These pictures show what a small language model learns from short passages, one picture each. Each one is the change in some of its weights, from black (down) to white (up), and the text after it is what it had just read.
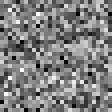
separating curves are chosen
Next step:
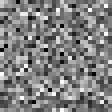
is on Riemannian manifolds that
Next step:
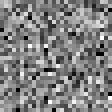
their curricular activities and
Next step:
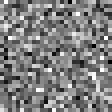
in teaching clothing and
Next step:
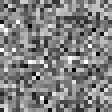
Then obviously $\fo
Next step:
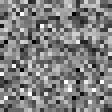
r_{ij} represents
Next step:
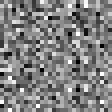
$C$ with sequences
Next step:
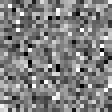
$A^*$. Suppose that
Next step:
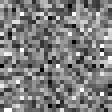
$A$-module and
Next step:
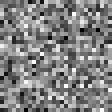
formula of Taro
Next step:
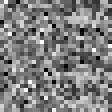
Tarski and
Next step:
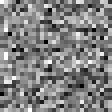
traits and gene
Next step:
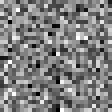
imputation process by
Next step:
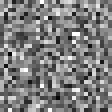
\Lambda^+$ for some
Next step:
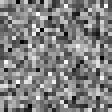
is formulated as
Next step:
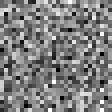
\partial \Omega:
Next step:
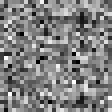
+ i$ and
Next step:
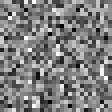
analyze one-dimensional sets
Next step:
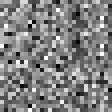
According to the results of
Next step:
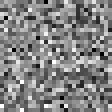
on ships to deal
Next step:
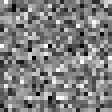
GHz can be
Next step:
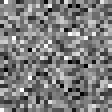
budget management
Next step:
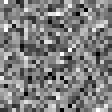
of (real) dimension
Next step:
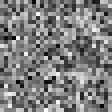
a non negative number.
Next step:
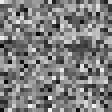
involve solving an
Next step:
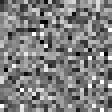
divisor of j also
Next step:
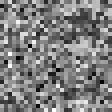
reached 100 °C,
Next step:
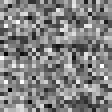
with the homotopy from
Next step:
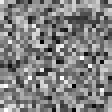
to the fiber and layer
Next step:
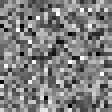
suitable finite-difference
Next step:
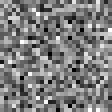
random $k$-tree
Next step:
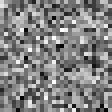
the household,
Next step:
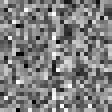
of China"],"
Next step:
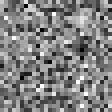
* dummy
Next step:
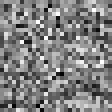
use library. So like
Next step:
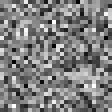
title name of the table
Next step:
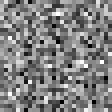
in the same layer and
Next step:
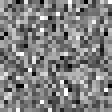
is used [16,
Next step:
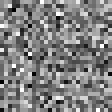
For any $k$
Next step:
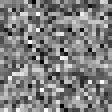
a variety of natural
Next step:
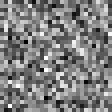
order of the formulation
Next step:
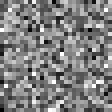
zeros of an associated characteristic
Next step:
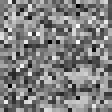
professional education in Indonesia.
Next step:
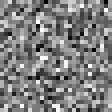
many previously suggested clusters
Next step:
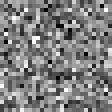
positive constant that has to
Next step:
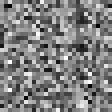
coincide with the ones
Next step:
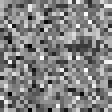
for unconstrained
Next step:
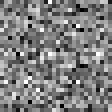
inner organization of musical
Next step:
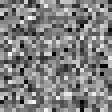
= \frac{\alpha
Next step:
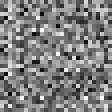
cutting conditions on tool
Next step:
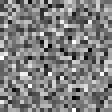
cone of $X$
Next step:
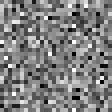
$k \in
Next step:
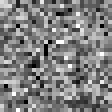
Evidence from Research
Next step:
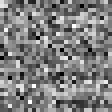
the ring of matrices is
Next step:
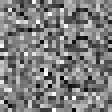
cover of $\mathbb
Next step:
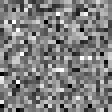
case of I KZ
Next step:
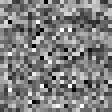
when the posterior section
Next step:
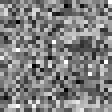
have not been reached
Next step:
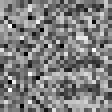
for the research output
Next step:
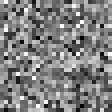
session concluded with
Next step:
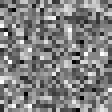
\] Hence, taking
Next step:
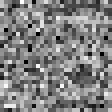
The recent unrests
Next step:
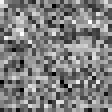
the stereographic projection
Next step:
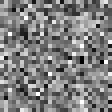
Jakarta is
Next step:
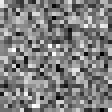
the second kind, denoted
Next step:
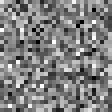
visiting frequency and
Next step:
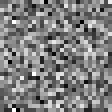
of the circulating
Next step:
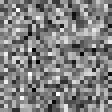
corresponding immersions
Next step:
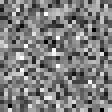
very useful setting.
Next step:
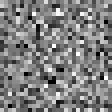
the following. We recall
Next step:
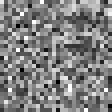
suggest that the complexes
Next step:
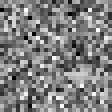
key question about this collection
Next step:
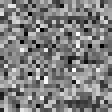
changing $\lambda$ we
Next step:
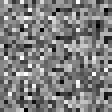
Mean Percentage
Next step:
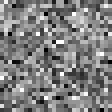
and Enugu State
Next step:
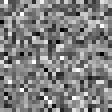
Arundel and
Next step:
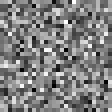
just the birational transform
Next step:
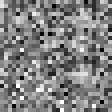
the fibre direction.
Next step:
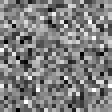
of phenolic compounds
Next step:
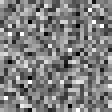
is sharper than
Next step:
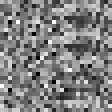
define the general mixed
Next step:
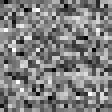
data should be always
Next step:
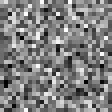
my research work, and
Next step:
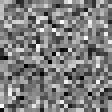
and logarithmic geometry
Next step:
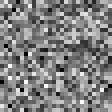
Brown's results
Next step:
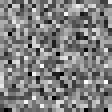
measures the degree of
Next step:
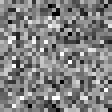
particular fusion task it
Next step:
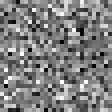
{\bf Case B.}
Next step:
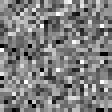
mM of Cl^-
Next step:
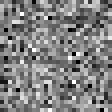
$A \circ
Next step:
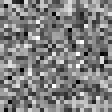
article, we solve control
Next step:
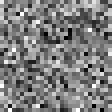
that perhaps the
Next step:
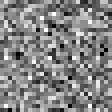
of Lagrangians. The
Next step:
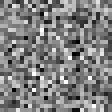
dimensions of the finished
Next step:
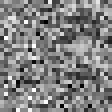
influence of fly
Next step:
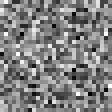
algorithm can be considered as
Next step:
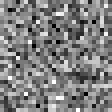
CSC services used by
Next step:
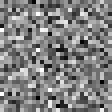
a continuous map from
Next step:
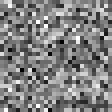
we deduce from Lemma
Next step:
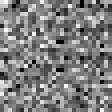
SHFs in
